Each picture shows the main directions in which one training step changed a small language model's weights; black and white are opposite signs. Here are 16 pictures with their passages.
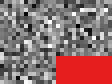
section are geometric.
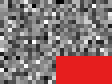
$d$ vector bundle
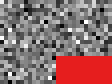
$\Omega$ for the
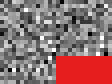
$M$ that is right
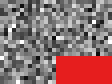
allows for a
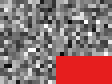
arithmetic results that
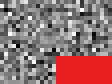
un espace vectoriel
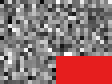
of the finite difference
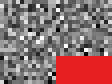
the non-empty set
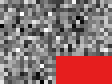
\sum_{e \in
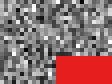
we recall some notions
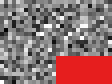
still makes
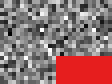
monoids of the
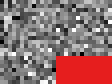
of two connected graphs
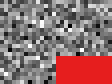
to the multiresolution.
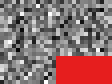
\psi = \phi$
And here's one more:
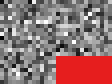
an embedded band
